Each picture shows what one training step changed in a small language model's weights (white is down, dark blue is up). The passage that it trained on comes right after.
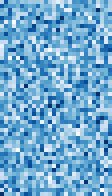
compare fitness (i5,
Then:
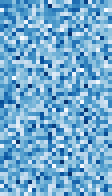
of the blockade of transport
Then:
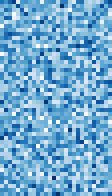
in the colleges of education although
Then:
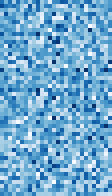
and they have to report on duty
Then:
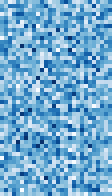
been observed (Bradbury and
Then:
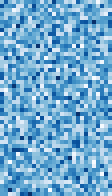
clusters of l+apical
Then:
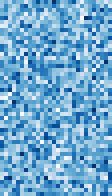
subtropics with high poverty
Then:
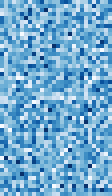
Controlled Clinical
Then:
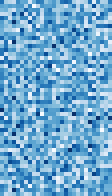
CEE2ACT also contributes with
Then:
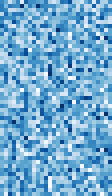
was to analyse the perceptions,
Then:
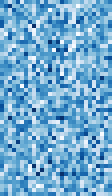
study*. Interactive mobile communication, technologies and
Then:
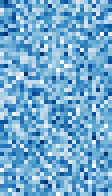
from ricefields using
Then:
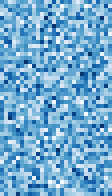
Language Technologies and Digital
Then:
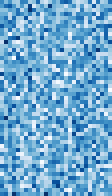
In this work, the main processes of
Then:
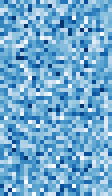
on a path to recovery by 2030.
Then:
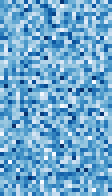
the peak value of loss factor. In
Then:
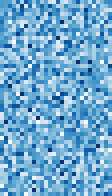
process for setting pest management priorities
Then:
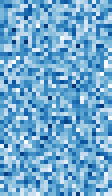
This manual process is extremely
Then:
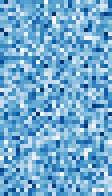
day of evening. Review of
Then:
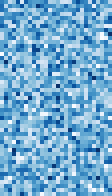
was highly effective in shoot formation. In
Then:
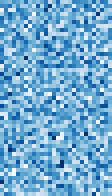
of ChAdOx1 S vector
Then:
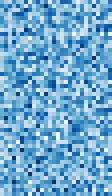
the study; A.H.,
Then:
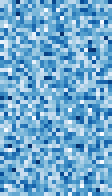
*O. aucheri*
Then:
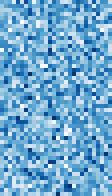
significant implications in number theory, which can
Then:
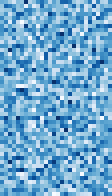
national systems during a period of increasing
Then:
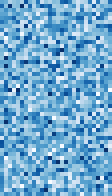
manner that makes clear that the materials are
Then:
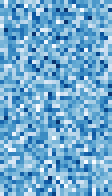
lowing us to identify beforehand the
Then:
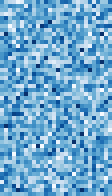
16S rDNA gene approach was used
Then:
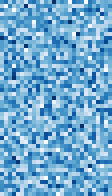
and despair that he or she often
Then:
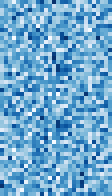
health and favorable conditions, efficiency
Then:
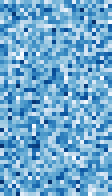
wheels 8 and 9. The
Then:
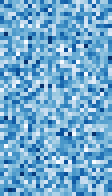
The paper chromatography of the
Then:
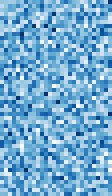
psychosocial development [2].
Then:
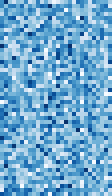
through "offer for sale"
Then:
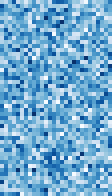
that the lead content found in our recent
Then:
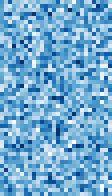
Biodiversity through the Arts'
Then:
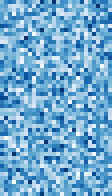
Cultural Self-Efficacy
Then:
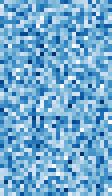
authorship, and/or publication of
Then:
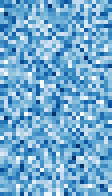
of the standard, twice
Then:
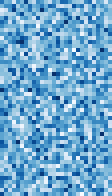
methods of continuous integration and deployment, and
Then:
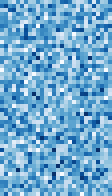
coupled back to a matched load
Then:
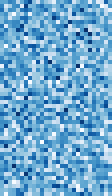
of *Grewia*
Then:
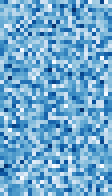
present in the results, the overall findings indicate
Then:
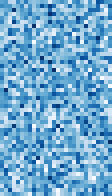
reverberating effect on some part or
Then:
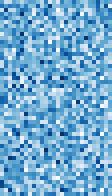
g of vanadyl chloride
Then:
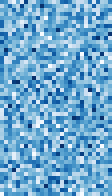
determine which competitive advantage strategy the company
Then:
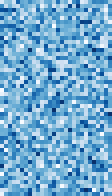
an uncorrelated innovation process with mean
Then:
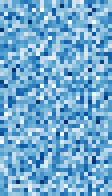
site.] Merian, A.
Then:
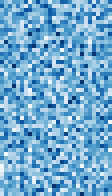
the depth and type of damage.
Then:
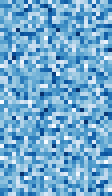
the way. Others have
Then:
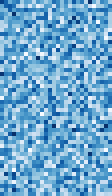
with the Elipse Power
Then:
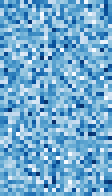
and I. Ravichandra
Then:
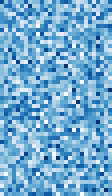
The current way of communication is by manual
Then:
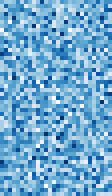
mandatory medical treatment and creating
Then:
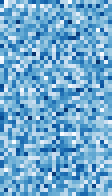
are no competing interests.
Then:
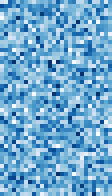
to the spontaneously
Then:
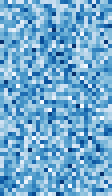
a back-to-back electrical
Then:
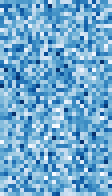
of rights guarantees not found in
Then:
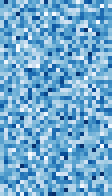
Acute apical periodontitis
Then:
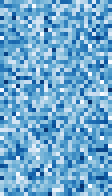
Law of the Republic of
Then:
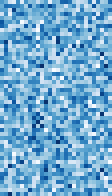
obtained, then an evaluation is carried out from
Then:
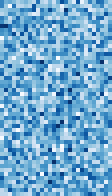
for the σ_{xx} ,
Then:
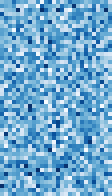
good adaptation since it is close to the
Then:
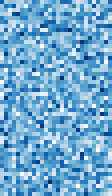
Figure 1. Guidelines for
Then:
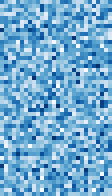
patch antenna. A.
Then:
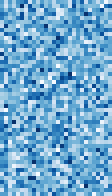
number of tour operators specializing in
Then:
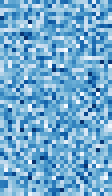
Deliverable 4.3
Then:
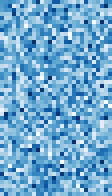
dilutions of the extract ranging
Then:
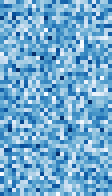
Hawkins, in their last
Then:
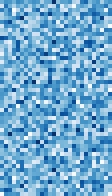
use multi-antenna systems with
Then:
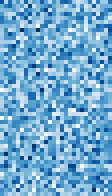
The patient is constantly reminded of
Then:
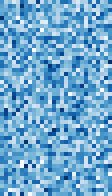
managing the Customs declarations
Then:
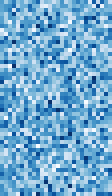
database: members, partners, stakeholders -
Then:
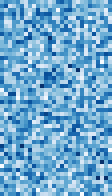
the repository, if relevant.
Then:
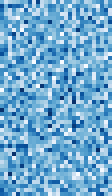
difference in mean score of ecotourism
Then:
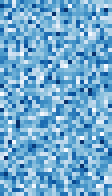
outgoing radiation. The 510
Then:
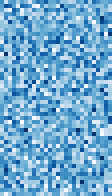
lesions found by clinical exam
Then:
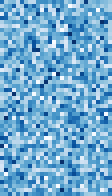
anaerobe with the ability to
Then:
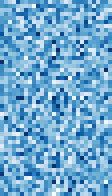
activity, family history, and waist
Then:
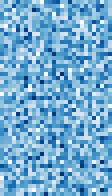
Mixed mode failure criterion for
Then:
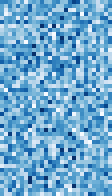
and performance under resource-poor condition make
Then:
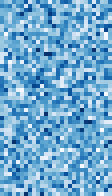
the ability to convert the solar energy directly
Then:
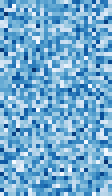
instruments from the same manufacturer
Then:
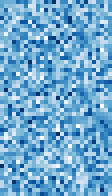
in the filtered solution was assessed
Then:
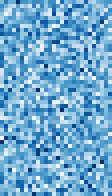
and guidance play in fostering student
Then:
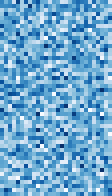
and the improvement of a second level unit,
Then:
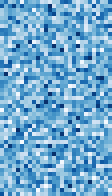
to protect the peasants from the
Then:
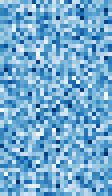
actions and (or) inaction. The
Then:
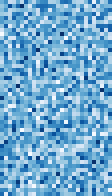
received chemotherapy. One study reported
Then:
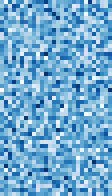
shores and fish rafts
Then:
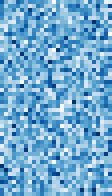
visit to Kristineberg
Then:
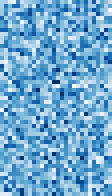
well as 12 university teachers, 36
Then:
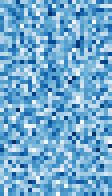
don't see this as a
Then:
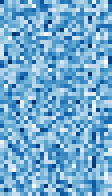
Union (IoU)
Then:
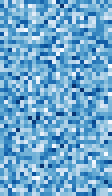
that biases that uphold and maintain
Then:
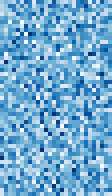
clinical guidelines and presented with scenario
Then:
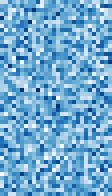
AMP group compared to TT
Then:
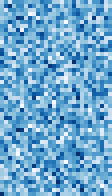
revealed that the overall efficacy and safety
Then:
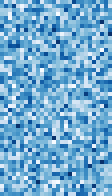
MILLION** -THE
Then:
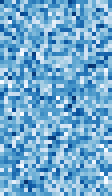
look at probing performance, we see
